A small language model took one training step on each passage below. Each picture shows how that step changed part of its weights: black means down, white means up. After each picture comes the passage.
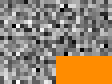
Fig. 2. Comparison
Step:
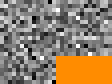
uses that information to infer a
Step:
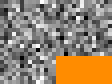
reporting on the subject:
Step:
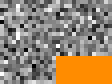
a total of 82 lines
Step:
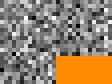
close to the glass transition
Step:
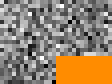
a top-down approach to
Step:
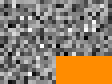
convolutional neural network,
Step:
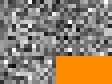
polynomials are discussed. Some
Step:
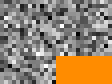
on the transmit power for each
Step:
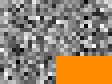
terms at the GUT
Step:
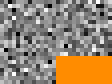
by the highest energy particles and
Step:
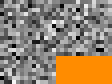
near the peak of detectable
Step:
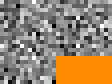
point out that this project
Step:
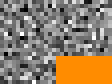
$\mathcal{F}$ is
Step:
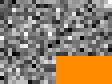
steps of bias frame removal
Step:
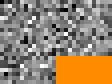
the efficacy of this
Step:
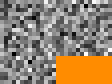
supergravity scenario since
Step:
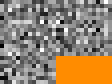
find the structure and scale of
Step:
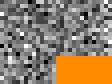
where $H_{eq}$
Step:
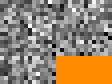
and, most importantly,
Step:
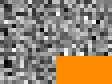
teams. The fact remains
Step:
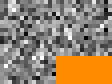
the reverse point mapping by
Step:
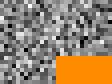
Chemistry C*
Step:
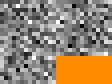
in the range between 5 and
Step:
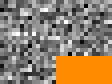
small value. But this clearly
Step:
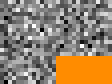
get \begin{equation}
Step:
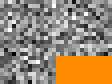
coefficient; The relationships between
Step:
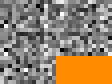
code, and the median numbers
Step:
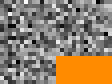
speech enhancement conditions and multiple
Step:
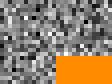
\lambda^* =-\lambda
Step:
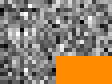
These plots show clearly the large
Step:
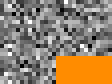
satisfy the condition \[
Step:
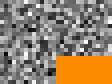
destination nodes in terms
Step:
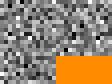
type I side it is a
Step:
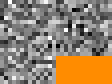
positive and trace preserving map
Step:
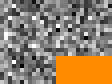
wrappers make
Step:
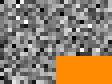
a shift of the coherence
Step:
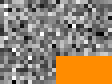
GR grids.
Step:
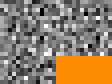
ten billion-fold
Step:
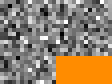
about this conjecture.
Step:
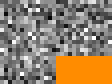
significant dependence on external software.
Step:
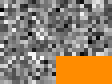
stepped by a few
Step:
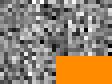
by strings are important when the
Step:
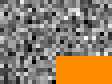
needs a device setup which includes
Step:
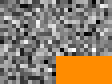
the spectral problem with periodic or
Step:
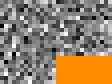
as performance metrics. To evaluate
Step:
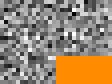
cores have formed and contain
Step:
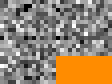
out Cauchy data
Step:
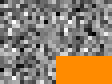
are of the form of the
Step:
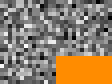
\hline NIRCam
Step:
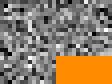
that of typical pristine
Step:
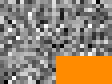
relations \begin{equation}
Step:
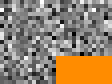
universe and so for all practical
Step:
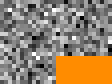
a cw frequency modulation in
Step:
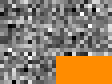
convective scales.
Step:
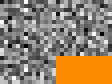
are not correlated with the luminosity
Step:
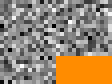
a laser is much less efficient
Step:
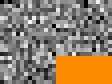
their cyclic order.
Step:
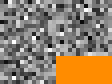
a constraint on light neutralino
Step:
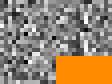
In general, one must consider
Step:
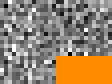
only to first quantization.
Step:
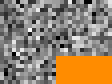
relevant to several problems. The
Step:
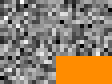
the dynamics of the system and
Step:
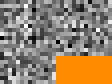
CCS of the oscillator in
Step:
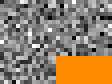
diffusion couples: systems with
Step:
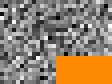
observed peak {is actually}
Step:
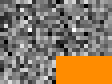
specifies the algorithm's key
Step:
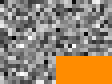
caused by the reconnection
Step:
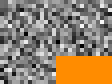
the first part of the
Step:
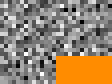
NRQM &
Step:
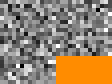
the gravitational field that is produced
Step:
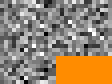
trajectory is significantly different from the
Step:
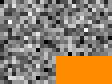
database of different schemes.
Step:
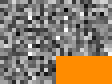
chamber, which leads
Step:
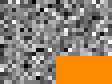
minimum is obtained by solving the
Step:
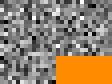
a configuration of logical variables that
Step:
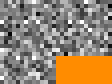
two types of nonlinearity.
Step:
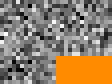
Beckmann's paper
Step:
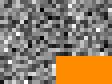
direct temperature comparison provides realistic
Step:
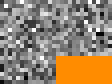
by the relatively strong SC
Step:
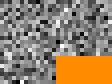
We can counter changes in the
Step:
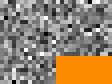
from 6 to 11 seconds.
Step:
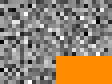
are usually many more virtual than
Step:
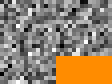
competition among the spin,
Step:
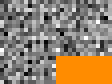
turn depend on the behaviour of
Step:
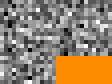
publications, vol.
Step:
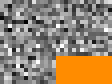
and the branching fractions measured
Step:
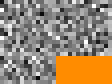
evolution is always accelerated by
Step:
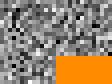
limit, the interaction between fermion
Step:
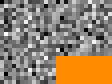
has been developed by extending
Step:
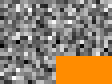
Stellar parameters of the
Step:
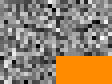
and $N$ are obtained
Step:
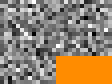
type II SET is that
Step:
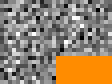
simulations are presented in table
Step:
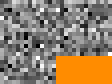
information regarding the different cases
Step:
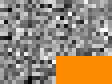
0 and 1 depending on how
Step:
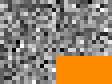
and is valid for all
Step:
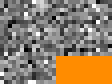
actual usage in a few
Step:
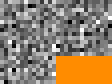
pair of useful identities
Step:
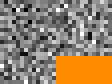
to install designated
